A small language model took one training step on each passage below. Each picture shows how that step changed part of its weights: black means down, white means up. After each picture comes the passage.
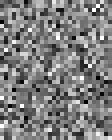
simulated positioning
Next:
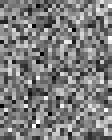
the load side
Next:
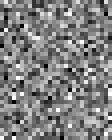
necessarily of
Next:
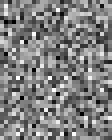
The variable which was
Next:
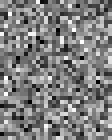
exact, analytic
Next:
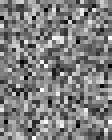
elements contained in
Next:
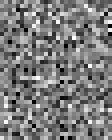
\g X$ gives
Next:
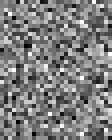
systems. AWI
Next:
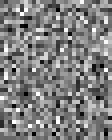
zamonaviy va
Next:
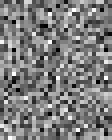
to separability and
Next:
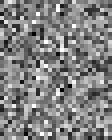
was aligned along
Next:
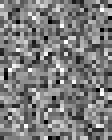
roles and gender
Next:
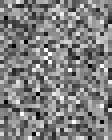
$\sigma$ are the
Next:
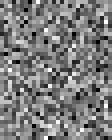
in European
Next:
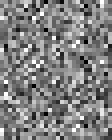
les jeunes.
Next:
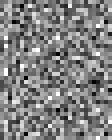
then measures how
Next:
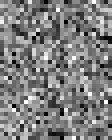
delle pratiche
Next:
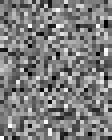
(AI), and
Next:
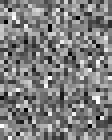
AF ordering and
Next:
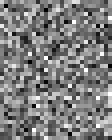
the years several
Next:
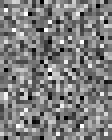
Sufism and the
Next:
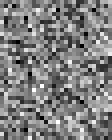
constitutes the first
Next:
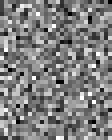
- Unlike
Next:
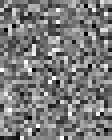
da Kristina
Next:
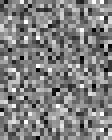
inciso V,
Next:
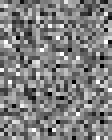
N = nombre
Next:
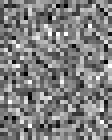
dominate the
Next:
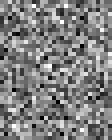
dispersion and a
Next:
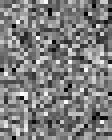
a través de su
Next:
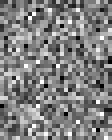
Retrieved from
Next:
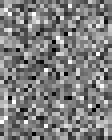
when a general class
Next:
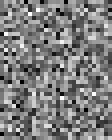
along contour line.
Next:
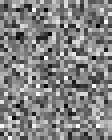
subgroups <1
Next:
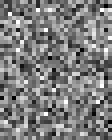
através de
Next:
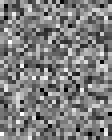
of freedom of the
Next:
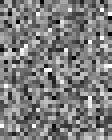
larger role in
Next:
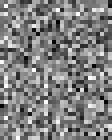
conventional communication
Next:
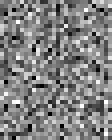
molds. *The
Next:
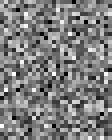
consequence of the
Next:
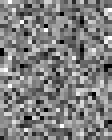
major stock
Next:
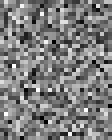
a function of angle of
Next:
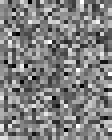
in a very large number
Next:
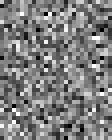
necesita una
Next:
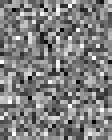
creative abilities
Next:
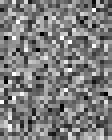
de remarcat
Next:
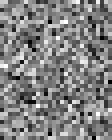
fundamenta a
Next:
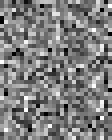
patients treated
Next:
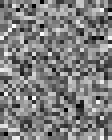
construção das
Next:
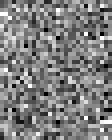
R Aqr is
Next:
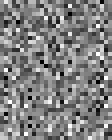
if we choose
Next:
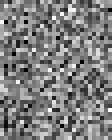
freeze-out parameters
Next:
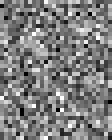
particles that gain or
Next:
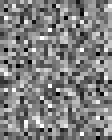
& Godoi,
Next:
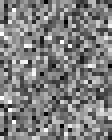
impugned calculations
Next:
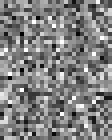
do bolinho de
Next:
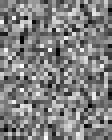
female with the
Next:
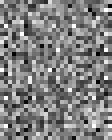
to 30 min.
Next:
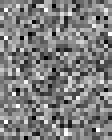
a distância
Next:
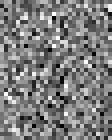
de los infantes de
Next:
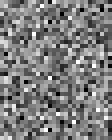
The optimized formulation
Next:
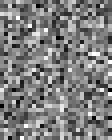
the nature and computational
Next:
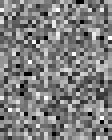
photons with energies
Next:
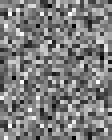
with random,
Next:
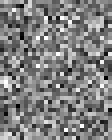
states, we will be
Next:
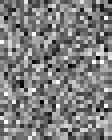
to exploring different learning
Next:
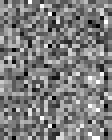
or as an effective
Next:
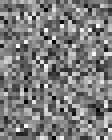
problems as outlined
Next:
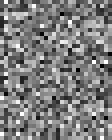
authority of the
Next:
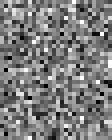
one is about the data and
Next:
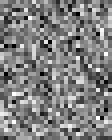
No tenderness 0
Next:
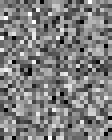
many nations. The
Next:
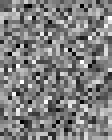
time t+Δt
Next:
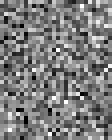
worth noting that
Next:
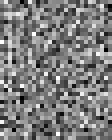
to protect the integrity
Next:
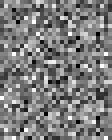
whole setup with
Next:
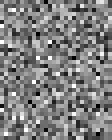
revealed significant
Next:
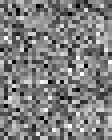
shown on Fig. 5 and
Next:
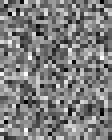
the eigenvalues
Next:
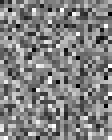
Whiting, {
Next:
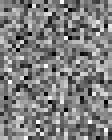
condition B using a
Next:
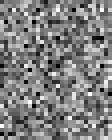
simpler, 2D
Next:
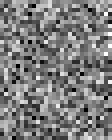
\frac{ 2p
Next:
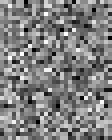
screen to meet
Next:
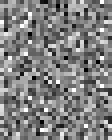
de las mujeres
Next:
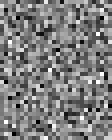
of e-learning can
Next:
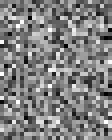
el momento de
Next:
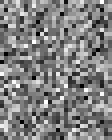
Protection status
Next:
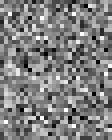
resultados desafiam
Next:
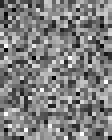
mass models of Abell
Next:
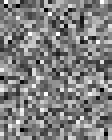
collisions in the
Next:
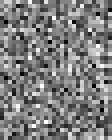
it needs the intensity
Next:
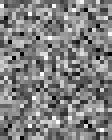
distributed system is
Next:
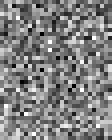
the optimal number of
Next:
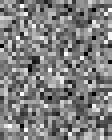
debida correspondencia
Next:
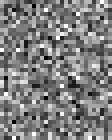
коклюш –
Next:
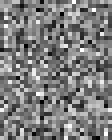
use technology: -
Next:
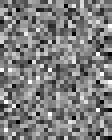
and Analysis All
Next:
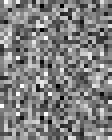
performance studies of the
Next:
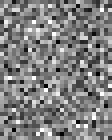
munosabati bilan
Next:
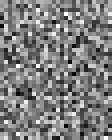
CG force field may
